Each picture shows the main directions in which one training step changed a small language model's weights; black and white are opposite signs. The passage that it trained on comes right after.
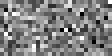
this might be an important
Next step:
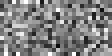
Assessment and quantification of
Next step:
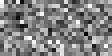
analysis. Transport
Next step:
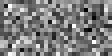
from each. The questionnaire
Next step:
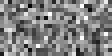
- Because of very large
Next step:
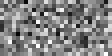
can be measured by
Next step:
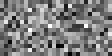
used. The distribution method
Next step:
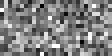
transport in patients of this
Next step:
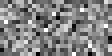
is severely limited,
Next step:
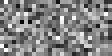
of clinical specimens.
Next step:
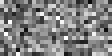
combination of computer vision,
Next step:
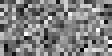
the coconut
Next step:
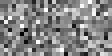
impact flight operations.
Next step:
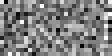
of responses and users'
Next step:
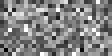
the development appropriate settings and
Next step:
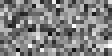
to school, feed the
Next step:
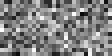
used to occlude
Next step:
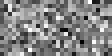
a review of the evolution
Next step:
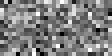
are not closely related,
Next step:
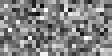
the experience were seen to
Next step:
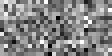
be found at the end
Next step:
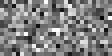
will be available upon
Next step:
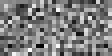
perception and quality of
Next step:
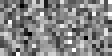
INTRODUCTION In 2002,
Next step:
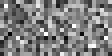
stage after birth to
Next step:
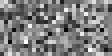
types of faults but
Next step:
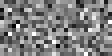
purposes, we used the
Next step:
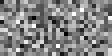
features, risk factors,
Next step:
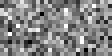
Comparison of the amino
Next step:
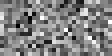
chain undertakings
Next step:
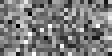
moral education, national
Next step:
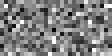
from healing,
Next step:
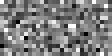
and drivers, and
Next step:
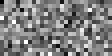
are scarce.
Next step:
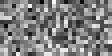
teaching effectiveness, ultimately
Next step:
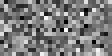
lead to an increase in
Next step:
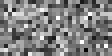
the investigation of the carbon
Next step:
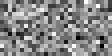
the features extracted from
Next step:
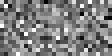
was sought from primary
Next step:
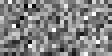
GEO Lab working
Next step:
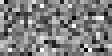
of things that the participants
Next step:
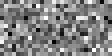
(40%) were seen
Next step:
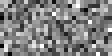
competency standards. These
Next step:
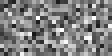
balance in lakh
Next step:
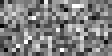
make effective presentations is
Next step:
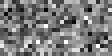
six points in order to
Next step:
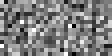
of measuring PV compared
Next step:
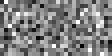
of a completely common
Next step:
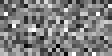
Po and the reconstruction of
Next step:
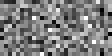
\pm SD)
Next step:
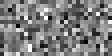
discharge readings through the
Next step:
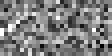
and forces to be identical
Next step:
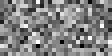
state complex in these
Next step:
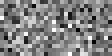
mosques in
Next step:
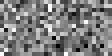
union was approximately
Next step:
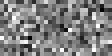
in which the phase
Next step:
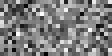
study aimed to determine the
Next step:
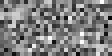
can use the information technology
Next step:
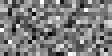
and gastric cancer occurrence
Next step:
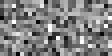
largely influenced by poor
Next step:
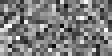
Germany (14%), India
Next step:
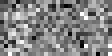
information about SFAS
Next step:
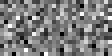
(\$) LP solution
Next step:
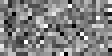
Upper Shelf
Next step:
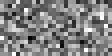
Quality value of the
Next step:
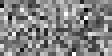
Author Contribution MS:
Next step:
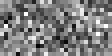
side in a war
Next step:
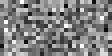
DBD utilizing
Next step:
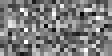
resin composites, were
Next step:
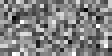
on for spacing and
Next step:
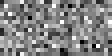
estimated that over 70%
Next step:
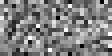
and is especially useful when
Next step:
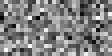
The product was worked
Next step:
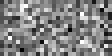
tax administration, this process
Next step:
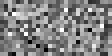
the following recommendations are
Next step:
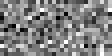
The relationship between CO₂
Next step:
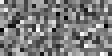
and through email.
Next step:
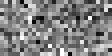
size higher than 5 pixel
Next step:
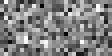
the ID of the
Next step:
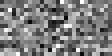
and allocated to
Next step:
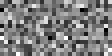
predation, political
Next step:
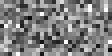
life in patients with
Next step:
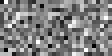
of information and timely
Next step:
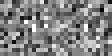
fibres such as glass
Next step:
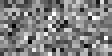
safety profile but suffer
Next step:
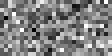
describe their lived experiences
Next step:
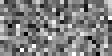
and geriatric
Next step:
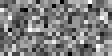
(roughly the
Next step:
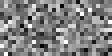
bleeding in 126
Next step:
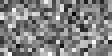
or could affect the outcome
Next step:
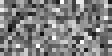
and stronger interoperability
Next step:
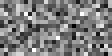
contains a set of
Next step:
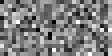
for Biodiversity Management
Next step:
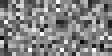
boundaries of the target
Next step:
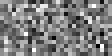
localization but lack the
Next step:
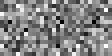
lack of reaction, or
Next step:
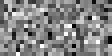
the same vein,
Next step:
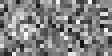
to investigate any potential
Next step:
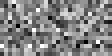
working hours so you need
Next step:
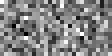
Thus from (13,
